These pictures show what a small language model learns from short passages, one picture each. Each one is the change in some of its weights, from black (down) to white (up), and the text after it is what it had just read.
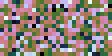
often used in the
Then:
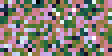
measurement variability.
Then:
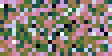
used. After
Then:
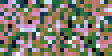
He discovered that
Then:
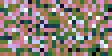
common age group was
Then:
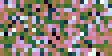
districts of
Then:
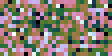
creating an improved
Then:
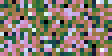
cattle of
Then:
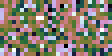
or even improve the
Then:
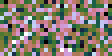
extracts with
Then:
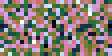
since sex, the
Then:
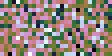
already running
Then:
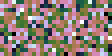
capable of addressing
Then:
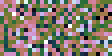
the second UAV
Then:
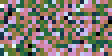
2 Percentage
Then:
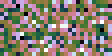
are equipped
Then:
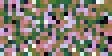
the rock and
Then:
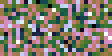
and prepared
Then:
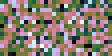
suitable for their
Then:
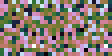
a repeated
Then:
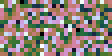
network, the system
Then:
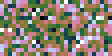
ice cream,
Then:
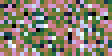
of HEIs
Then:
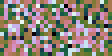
protective device
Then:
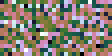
participants, while
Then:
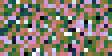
The project utilises
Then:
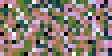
condition changes but also
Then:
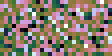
illustrated in
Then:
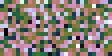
length, and
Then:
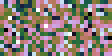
We state this variant
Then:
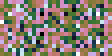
of Sousse,
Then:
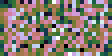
the steady
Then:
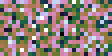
words in speech
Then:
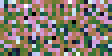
dispersant in
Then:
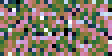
using granular
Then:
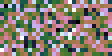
water. An examination
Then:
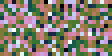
in the reactions
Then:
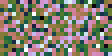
compounds detected
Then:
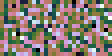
the building
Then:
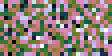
a sharp
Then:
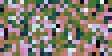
a gap is
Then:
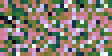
lower weight over the
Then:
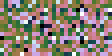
context are currently
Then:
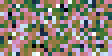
sites of the
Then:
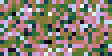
old Chapare
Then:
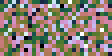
very volatile
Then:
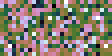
model that leads to
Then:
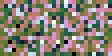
this activity (see
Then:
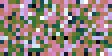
teachers, educators,
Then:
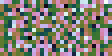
perhaps due
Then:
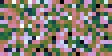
PK method is obtained
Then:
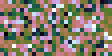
package was
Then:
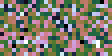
between 450 and
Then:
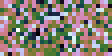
Though a large number
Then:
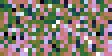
clavicle and
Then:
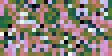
recent years, no
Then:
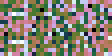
deal with the
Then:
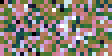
were frequently reported.
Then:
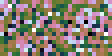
mode, with an
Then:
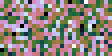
estuary models to
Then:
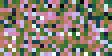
to manipulate
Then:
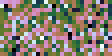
used for analysis of
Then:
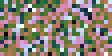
hararge at
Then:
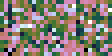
If installing
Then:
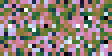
impressive live
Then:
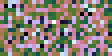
this sense,
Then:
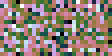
be seen between
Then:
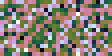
order. The pattern
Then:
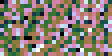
- Yaguo
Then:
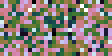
you can access the
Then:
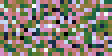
inner surface of
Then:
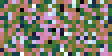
in between the two groups
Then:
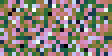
The researcher aims
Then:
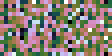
the idea of
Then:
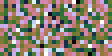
the identification of
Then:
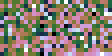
validity test,
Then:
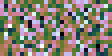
that some languages are
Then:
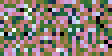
very succinct
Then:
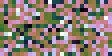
72 % Education
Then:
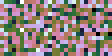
These models excel
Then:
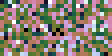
with the assumption
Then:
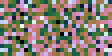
ng pera
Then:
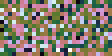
allocate resources at
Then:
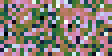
1 m in the open
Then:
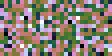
line joining
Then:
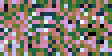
is an area where the
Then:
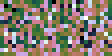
the above said
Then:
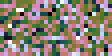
of native and
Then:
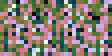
the introduction of
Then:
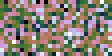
prone areas. The
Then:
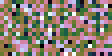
it needs to provide following
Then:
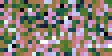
to this structural
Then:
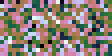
of styrene
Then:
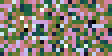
digital and fintech
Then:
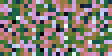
Table of contents
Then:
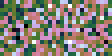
ash mix,
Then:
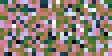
by [6], this
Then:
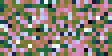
Steel, which
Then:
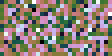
observe the
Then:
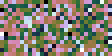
that have been set.
